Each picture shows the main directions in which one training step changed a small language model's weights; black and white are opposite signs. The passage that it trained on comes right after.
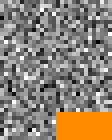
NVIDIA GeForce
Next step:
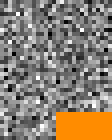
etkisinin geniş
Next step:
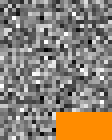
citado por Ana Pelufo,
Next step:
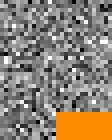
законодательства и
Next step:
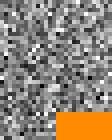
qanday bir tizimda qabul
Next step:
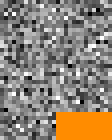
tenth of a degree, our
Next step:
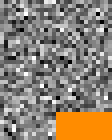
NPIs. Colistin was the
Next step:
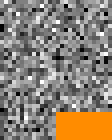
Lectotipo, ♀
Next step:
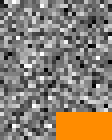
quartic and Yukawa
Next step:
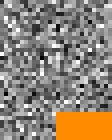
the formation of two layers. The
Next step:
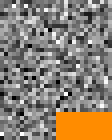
whatever volume one is considering). This
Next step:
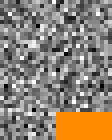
Rodríguez et al.,
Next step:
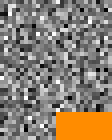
unpaired electron. Infrared
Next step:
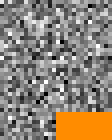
of the Hubble constant. In
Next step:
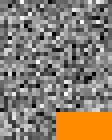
about implications of this fact should be
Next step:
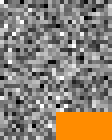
has 48 shelves with 5
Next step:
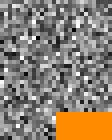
DE and A. SVAMAL,
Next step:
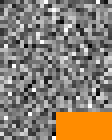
leg designs, allowing new methods to
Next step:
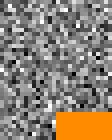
there is still no direct reproducible
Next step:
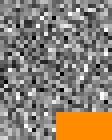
Cell Lab, and Microbiology
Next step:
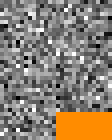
might not be tamable, depending on
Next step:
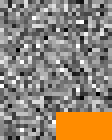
to standards, including medical
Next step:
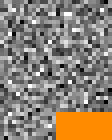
visited our dental office with
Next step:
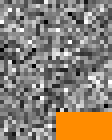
mapped onto continuous dimensions
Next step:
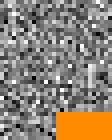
nn O-ion displacements
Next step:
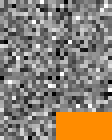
речного песка. В
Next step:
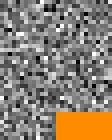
communities under climate change, based on
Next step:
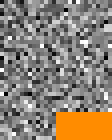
qilish usullaridan keng
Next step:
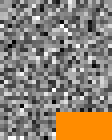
Unterricht eingesetzt
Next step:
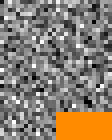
are used to detect them in different plant
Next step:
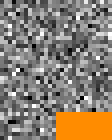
those with pre-existing chronic
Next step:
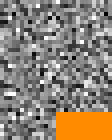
xenogeneic bone particles for use
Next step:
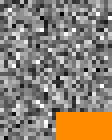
вчителя. Ця умова
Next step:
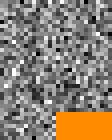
într-un text
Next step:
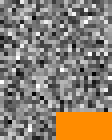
From this point of view, the
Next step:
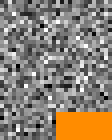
Giulia Cozzani,
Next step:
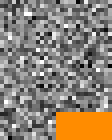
FAIR implementation. In particular, the
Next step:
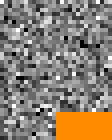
is given. We find that the effect of the
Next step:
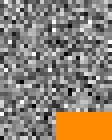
(\ref{MSA}). Parameters
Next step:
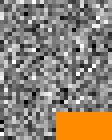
different from the calculated ARs due to some
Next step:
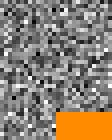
the equations of motion for a widely
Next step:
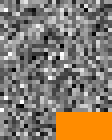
from the effective action, and these can then
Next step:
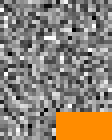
growth of plants [18].
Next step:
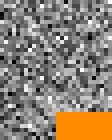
o'rtasida o'zaro
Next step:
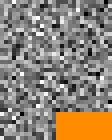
van een markt en uit de
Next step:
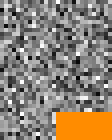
C^{\infty}(P)$, so any
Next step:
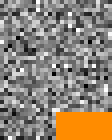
Shu vaqtga qadar
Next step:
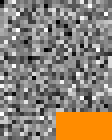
For the round of interviews, those
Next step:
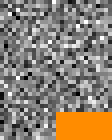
CF cross section. This conclusion
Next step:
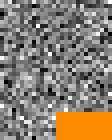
da ekilgan) Chin barg
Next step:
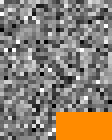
we employ a targeted attack
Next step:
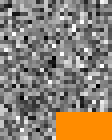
kualitas pengetahuan
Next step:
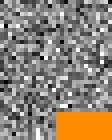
interval are sufficiently large.\\
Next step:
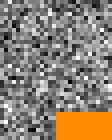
the wavefunction-type
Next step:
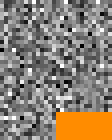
(SNRs). During the past
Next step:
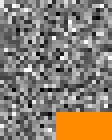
consider a doped tight-binding
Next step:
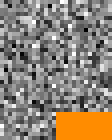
central socio-pedagogical
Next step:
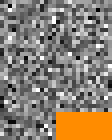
to provide guidelines for the
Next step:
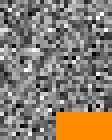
interaction to find the unique potential, and
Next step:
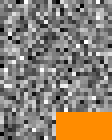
combined, providing 3.9
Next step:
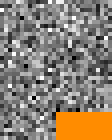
que gira la entera y
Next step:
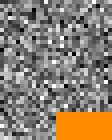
almaktadır. 75
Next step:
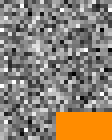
titolari originari dei
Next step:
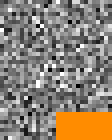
seen as authority transportation from
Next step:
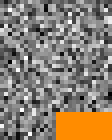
a larger scale to see how large
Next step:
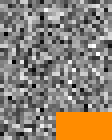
orbitals per atom, which can be
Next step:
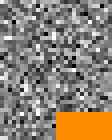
markedly high incidence of
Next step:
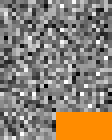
extraction result (brown line).
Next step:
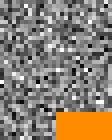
it changes, how does it
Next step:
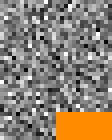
Em relação ao interesse e a
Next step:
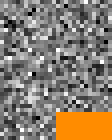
For a '1' bit, two
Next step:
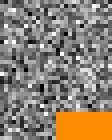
illustrated by the magenta
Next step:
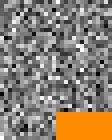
Scope 2: Purchased
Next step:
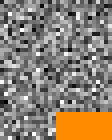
which leads to the improvement of clock
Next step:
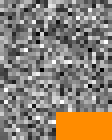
traveling along the direction
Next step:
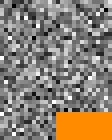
bridge a relationship between the
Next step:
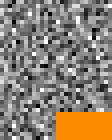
mental, contudo, com o
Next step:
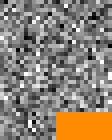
section 3 and then present our proposed design in
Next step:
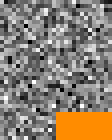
of the lubricating oil, this is
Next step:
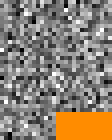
involves lymph nodes that are
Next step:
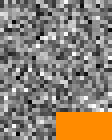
balancing problem. In this paper
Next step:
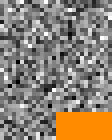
Devel. Ther.*, vol.
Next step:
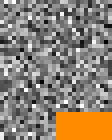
Process (AHP) method is based on
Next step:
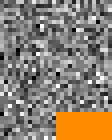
In addition, proverbs have
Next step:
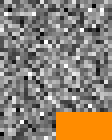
a direct impact on the stability of
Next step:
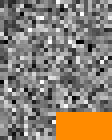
the curvaton does not affect
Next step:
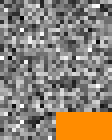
os povos sedentários e
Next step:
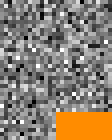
performance in Mathematics for Grade
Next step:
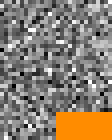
dapat mendapat gambaran
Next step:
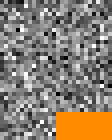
impulsar prácticas
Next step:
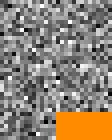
aktivácie ReLU.
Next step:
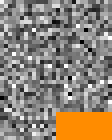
și așa mai
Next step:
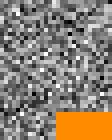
the molecule, on the reduction of
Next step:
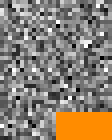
mg/L at the bottom
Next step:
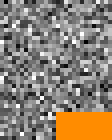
need for practical on-farm
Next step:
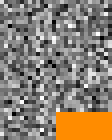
school heads as described by
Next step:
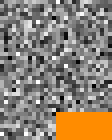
for the quantification of drug in
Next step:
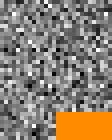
fraction of total CR energy contained
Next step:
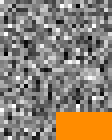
= non-growth associated product
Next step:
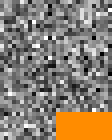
decline at natural rate, say
